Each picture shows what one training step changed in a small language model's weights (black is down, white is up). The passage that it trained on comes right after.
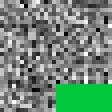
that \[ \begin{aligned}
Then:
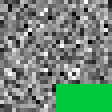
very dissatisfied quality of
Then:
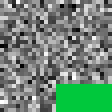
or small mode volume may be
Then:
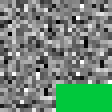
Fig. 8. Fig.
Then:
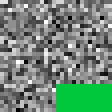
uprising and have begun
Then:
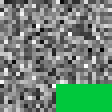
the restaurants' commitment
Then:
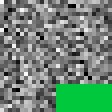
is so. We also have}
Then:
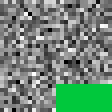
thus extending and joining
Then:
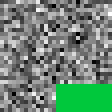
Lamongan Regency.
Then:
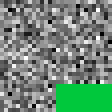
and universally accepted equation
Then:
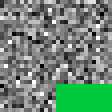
assume $q = 1$. The image
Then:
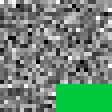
cf. the interpretation of
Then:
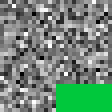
truth image is on left of the
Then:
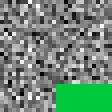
papers that resulted. The author
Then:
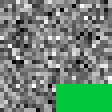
really illuminate
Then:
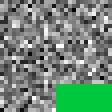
science should be the modus
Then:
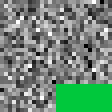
*Stable* (not significantly
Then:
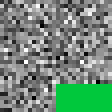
of protein-peptide
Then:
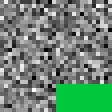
Grant Agreement GE
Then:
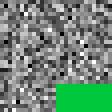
Cesarean section. Materials
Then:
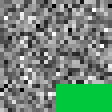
Dirac integrators are
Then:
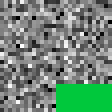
more specific (digital)
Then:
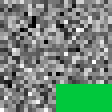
residuals; Hansen
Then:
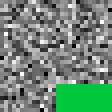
Other risk measures
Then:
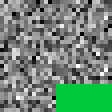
situation where democracy is
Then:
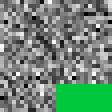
has enriched debates on
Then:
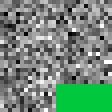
enumeration of bounded regions
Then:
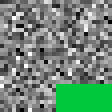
population movement since the
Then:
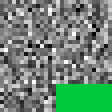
\,, \end{equation*} we can
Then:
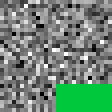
sequence gives $P$. One then
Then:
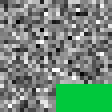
strongly related to the concept
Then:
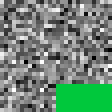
is a number of particular functions in the
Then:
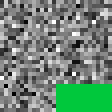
in the CrN lattice
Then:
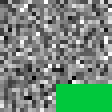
polyhedron if a
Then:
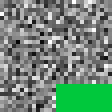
where $\pi_V : \Rn
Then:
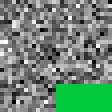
were resistant to LF.
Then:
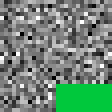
with the Thom-Smale complex
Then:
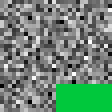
age and dietary fat
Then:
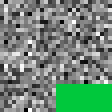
the conspiracy theories were
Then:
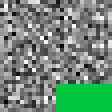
It is easy to check from
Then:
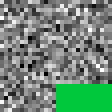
it is important to point out that a complex
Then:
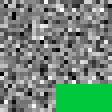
College, Jhenidah
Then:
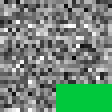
Bengal, India during
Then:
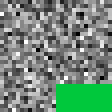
of the distorted Fourier
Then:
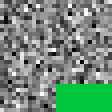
was prevented from making the
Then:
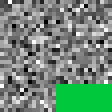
financial analysis of the
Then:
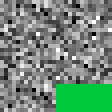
through the $\star$-product
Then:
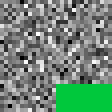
present work describes the stress distribution of
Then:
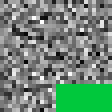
based on the existing selling
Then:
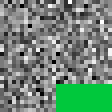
may be easier to work with. The
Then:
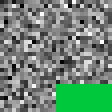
AABB volume, but
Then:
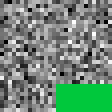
rescaled to have length
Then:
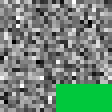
2$, and let $\Omega_K$
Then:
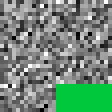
discrete time random
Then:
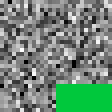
of algebraic soft codes and
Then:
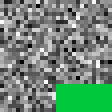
positioned on an FR-4
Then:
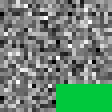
Dev. Min Max
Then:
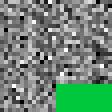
Li, Y., Lou,
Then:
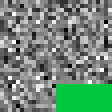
and their multistable versions,
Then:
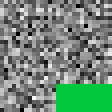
made it easier for young
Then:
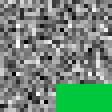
embargo on it even if the
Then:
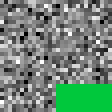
$f$ when $X$ and
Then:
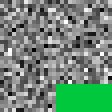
such a narrow aspect of
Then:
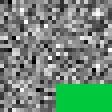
unforced oscillations.
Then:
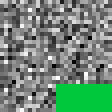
theoretic images' of
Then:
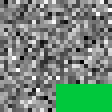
either $G\less U$
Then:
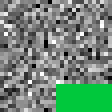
not guarantee the
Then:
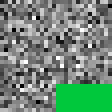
function tests, full
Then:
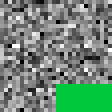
programmers need it to read
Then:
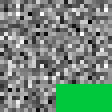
follows that \begin{center}
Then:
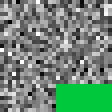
Figure 5 Material examined.
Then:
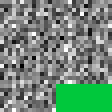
reinforced concrete
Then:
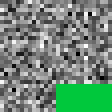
on the set of points of $B$,
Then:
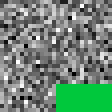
to available benchmark
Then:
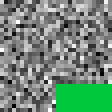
the convergence of a sequence of
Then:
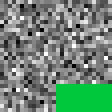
that can both learn from data cases with
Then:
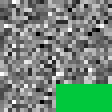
accuracy could be improved. It
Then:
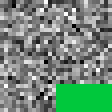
and $e\geq1$, \item
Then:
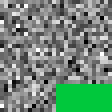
unique solution for $t \ge
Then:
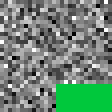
(A) Disagree
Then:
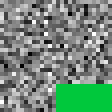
1-homogeneous linear order
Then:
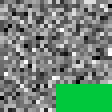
$\boldsymbol{\xi}$ has the form of
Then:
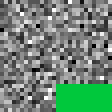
\Sigma_{\hb} \cdot
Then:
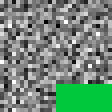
of their last publication.
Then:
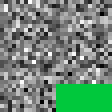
Anal., Voronezh.
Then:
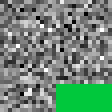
affine unknot, \item in
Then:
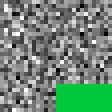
21. Shaffer
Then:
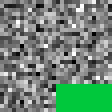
surface is a Lorentzian
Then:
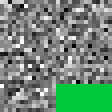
is known that the generalized continuum
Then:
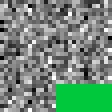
education takes place both in
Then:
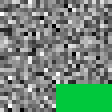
variable curvature setting, and we
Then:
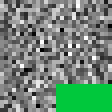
of the supply chain. The
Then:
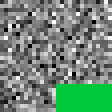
the girder. Due to
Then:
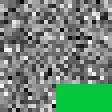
in the tissue of the
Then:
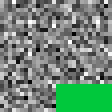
\to V $$ of degree
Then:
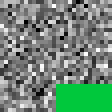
report establishes some basic
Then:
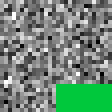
that they wished that there would have
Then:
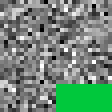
has at least three inflection
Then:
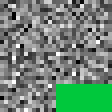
Health Canada laid
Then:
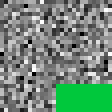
a standard form depending on its
